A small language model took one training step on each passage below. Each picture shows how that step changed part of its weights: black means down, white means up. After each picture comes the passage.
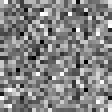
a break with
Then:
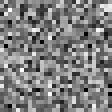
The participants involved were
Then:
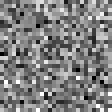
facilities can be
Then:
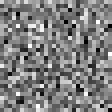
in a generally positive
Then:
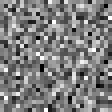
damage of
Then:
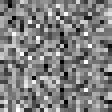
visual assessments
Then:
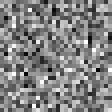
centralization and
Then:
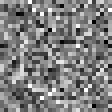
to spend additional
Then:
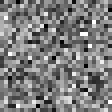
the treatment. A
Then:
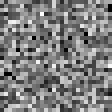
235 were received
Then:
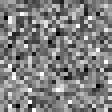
into the mutual
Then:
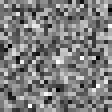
within 3 members.
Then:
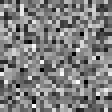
and it indicates that
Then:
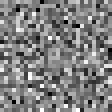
BY OUR
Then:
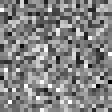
in a variety of
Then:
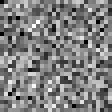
the various internal and
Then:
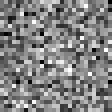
Interest Rate
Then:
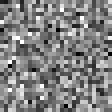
therefore validating the
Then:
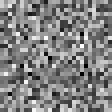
the world that is
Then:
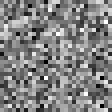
of the inner
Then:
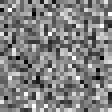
exposure and
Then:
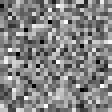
data subject in view
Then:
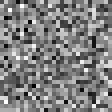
and identification of
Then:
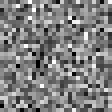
is expected to
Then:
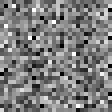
takes 0.
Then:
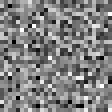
requires a
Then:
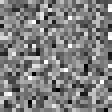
using 10 station
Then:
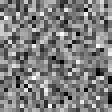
some international business
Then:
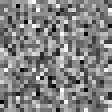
visitation source
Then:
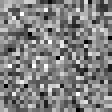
It highlights how
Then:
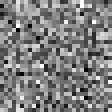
can be modelled
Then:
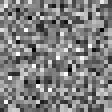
conflicts among
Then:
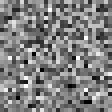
in the air.
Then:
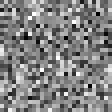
the radar data
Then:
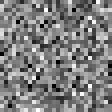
biodiversity and
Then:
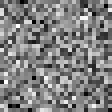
the field are examined
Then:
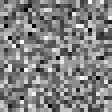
We investigate and discuss
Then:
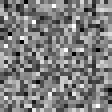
differences are between
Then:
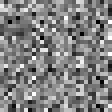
discuss what kind of
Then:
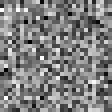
have the same feel
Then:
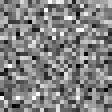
a Guided
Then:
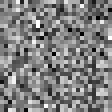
recycling facility is
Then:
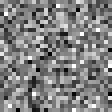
IP of total human
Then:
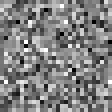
healthy individual) and
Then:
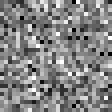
de a pune
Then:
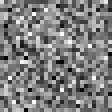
Intervention in
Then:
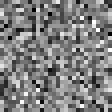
be employed to project
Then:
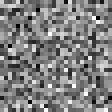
with the following analytic
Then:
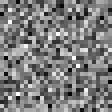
of pesticide
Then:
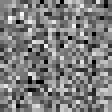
vein in
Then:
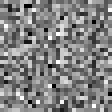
of knowledge from extant
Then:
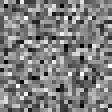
of PD.
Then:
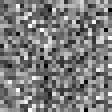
This clearly
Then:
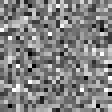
of blood contact
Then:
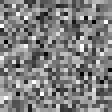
of RE is used
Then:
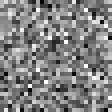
by the theory.
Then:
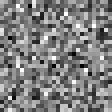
these two proposed
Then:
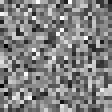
which now includes
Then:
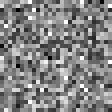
made to reach to
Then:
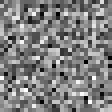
two potential participants were
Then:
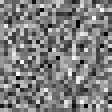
dry and only
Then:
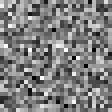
themselves as
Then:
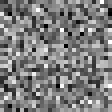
independent of the
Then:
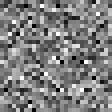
at the early
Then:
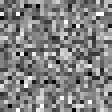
(as established in
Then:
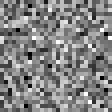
of the subjects
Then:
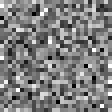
our study provides
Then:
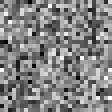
the court's
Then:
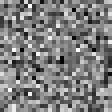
basis, including
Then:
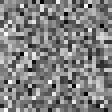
the following plan:
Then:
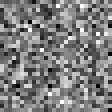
to increased complex I
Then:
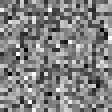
in the research also
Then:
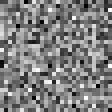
the work reported in this
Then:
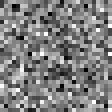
to do, set
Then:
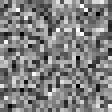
a highly professional
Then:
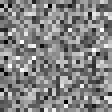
remains one of the
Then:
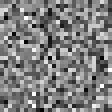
research is needed to
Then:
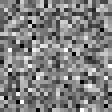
are safe and
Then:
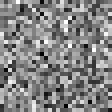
allied organizations
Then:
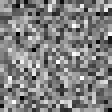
for satellite
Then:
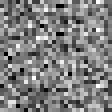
year long and realized
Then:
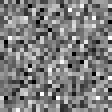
of IPV
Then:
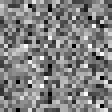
of the presented data
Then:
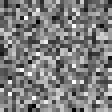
been shown interest to more
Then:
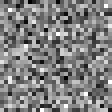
of both the male
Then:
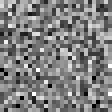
the improvement of the
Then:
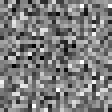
over the Iberian
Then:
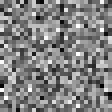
ensure technical
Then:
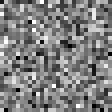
and strategies to
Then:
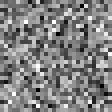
of each factor.
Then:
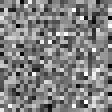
XXIII in
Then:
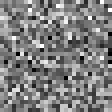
made substantial
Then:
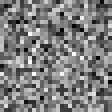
it to school
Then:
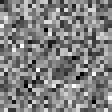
length and the
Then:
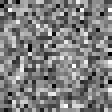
to 30 years.
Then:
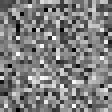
It is deployed
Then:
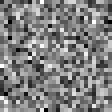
Validation of
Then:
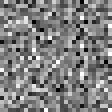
of Linear
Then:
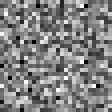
AI in fundamental
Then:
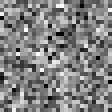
to arrive in
